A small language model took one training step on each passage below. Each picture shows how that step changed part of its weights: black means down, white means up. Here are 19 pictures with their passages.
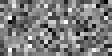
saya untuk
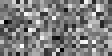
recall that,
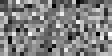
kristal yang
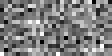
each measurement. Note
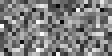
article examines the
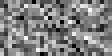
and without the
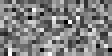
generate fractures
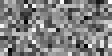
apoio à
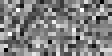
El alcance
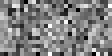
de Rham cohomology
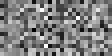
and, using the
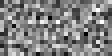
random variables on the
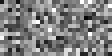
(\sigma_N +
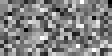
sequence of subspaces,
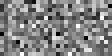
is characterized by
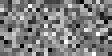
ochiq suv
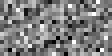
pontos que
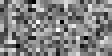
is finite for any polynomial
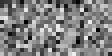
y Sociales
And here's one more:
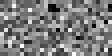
*Water Res
